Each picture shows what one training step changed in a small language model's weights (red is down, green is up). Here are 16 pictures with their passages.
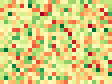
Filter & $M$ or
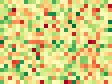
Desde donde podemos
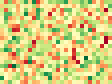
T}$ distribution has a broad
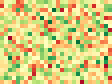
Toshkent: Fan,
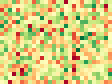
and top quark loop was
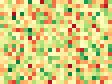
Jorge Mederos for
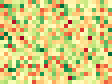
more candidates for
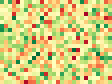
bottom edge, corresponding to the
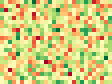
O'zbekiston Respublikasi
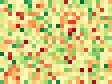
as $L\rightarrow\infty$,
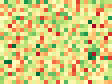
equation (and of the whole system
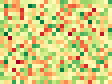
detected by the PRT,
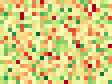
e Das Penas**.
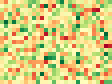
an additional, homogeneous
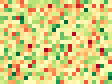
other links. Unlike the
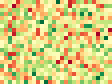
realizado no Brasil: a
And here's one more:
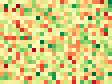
the allowed choices of
